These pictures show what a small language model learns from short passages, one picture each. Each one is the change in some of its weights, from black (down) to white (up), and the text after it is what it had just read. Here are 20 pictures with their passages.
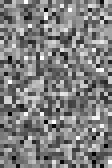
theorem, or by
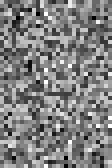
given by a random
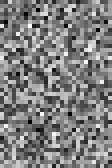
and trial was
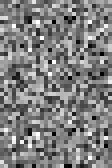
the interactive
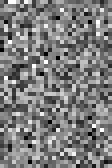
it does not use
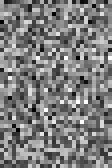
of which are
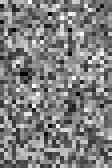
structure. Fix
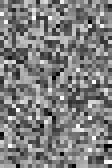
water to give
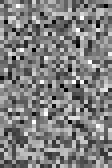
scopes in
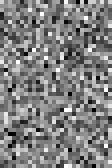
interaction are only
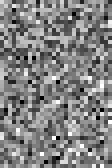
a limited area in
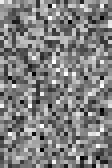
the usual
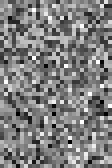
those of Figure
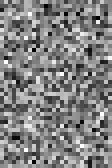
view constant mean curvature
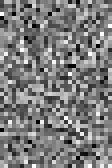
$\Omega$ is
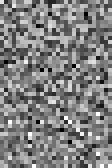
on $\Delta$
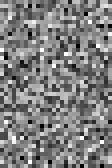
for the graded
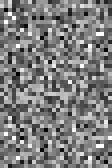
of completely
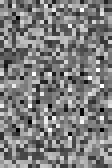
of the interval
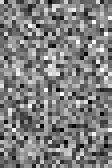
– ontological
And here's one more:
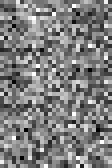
their subjective
